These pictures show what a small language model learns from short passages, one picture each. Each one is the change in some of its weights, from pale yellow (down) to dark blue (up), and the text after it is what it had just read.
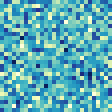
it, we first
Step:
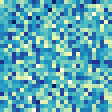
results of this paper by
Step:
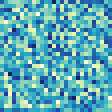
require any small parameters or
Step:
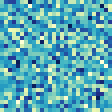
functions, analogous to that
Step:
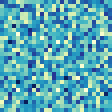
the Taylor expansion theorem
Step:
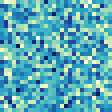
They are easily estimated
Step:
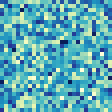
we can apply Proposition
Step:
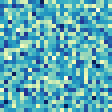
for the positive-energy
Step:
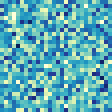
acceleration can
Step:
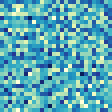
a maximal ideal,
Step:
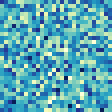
the fractional generalized counting
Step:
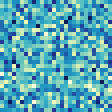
start by considering the case
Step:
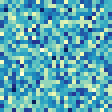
by the subsampling distribution
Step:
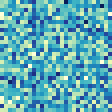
of an airflow
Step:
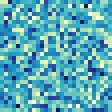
FCP enhances
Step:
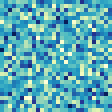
examples, construction of the
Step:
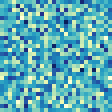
structures, including computer
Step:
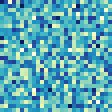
the cokernel of
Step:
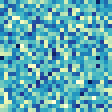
The reason is what we
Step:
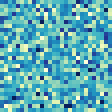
Gonchar and
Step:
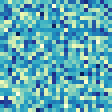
initial radius. The parameters
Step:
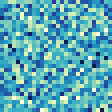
respectively. We can obviously
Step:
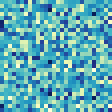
the above continuous evaluation maps
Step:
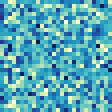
u ) \bigg(
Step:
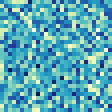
result by Randell
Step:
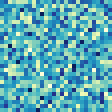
our problem. We take
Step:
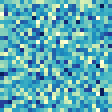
(Burlet and
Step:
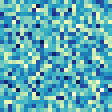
This computation goes back to
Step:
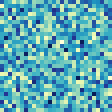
way we can reach the
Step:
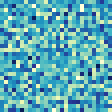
order that these abstract results
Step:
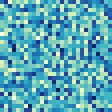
a birational map
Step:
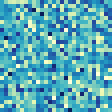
samples needed to obtain 100
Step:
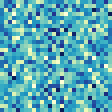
5pt We are now
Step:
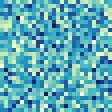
The rigidity matrix
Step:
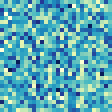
quite natural to expect that
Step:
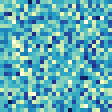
flux for subsonic
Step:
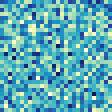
of a surface are conjugate
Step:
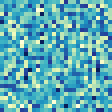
function, as the one
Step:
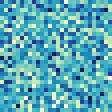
Moreover, if $l
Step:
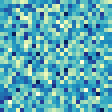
effectively control the
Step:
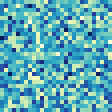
the cube. We
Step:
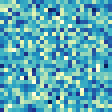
normal form of system
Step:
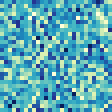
$\sigma$ induce
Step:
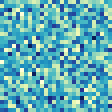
occur in infinite time only
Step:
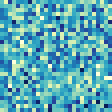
choose a side.
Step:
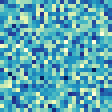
the area we refer to
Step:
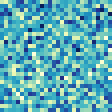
faces formed. Thus,
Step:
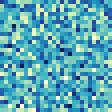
the construction of two
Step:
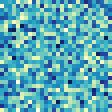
for any $F
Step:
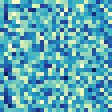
the following identities:
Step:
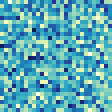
critical phenomena in
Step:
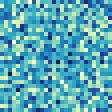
for every nonnegative integer
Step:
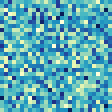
$ is attained by
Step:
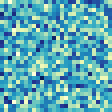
- \varepsilon h
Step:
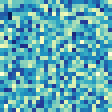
\nabla y\cdot
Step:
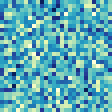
of the two-dimensional
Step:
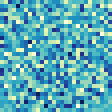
each of these lines.
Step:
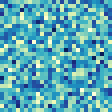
we refer the reader to
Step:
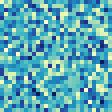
\Gamma = U
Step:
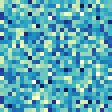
let us define a structure
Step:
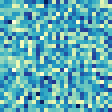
part, degenerate fibres}
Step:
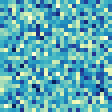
In fact, earlier in
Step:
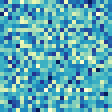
become stationary after a long
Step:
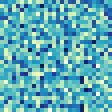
on the terminal condition
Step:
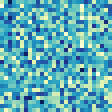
Second, with assumption
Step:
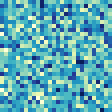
or Lie-type
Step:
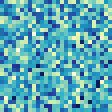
So by Lemma 2,
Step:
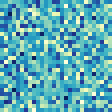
on a portion of
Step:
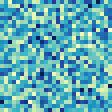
\theta) =
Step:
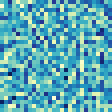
with larger red and blue
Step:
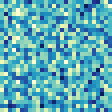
sequence resilience'
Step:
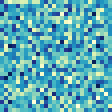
estimated curve is a cubic
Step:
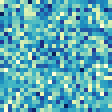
There exists $\varphi
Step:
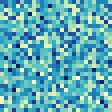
goal, the paper is
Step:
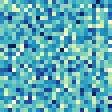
\] if and only if
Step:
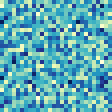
256 for which the
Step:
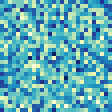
those situations one has
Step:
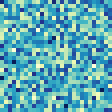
is the solution to
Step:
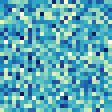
reader should not be
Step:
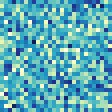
cardinality at most continuum
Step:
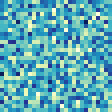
older results).
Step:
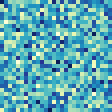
is a smooth point then
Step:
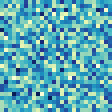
is Rubio de
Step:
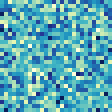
say that $f$
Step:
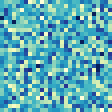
moment functions, which are
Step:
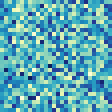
analogues have received
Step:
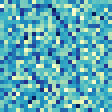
In this way a decreasing
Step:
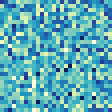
the equivalence class of
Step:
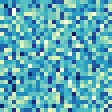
in the case of an
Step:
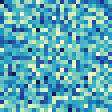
$M$ is compact
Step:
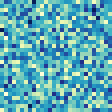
is a morphism of B
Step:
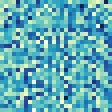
and service times,
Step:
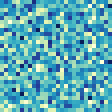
Bregman splitting
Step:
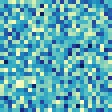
making such a choice for
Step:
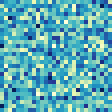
b]$ is the
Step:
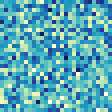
all $n$ by
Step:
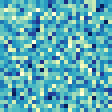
while the Rogers
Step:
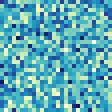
the proof of Proposition
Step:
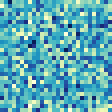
around with micrometer
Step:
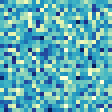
part of the real number
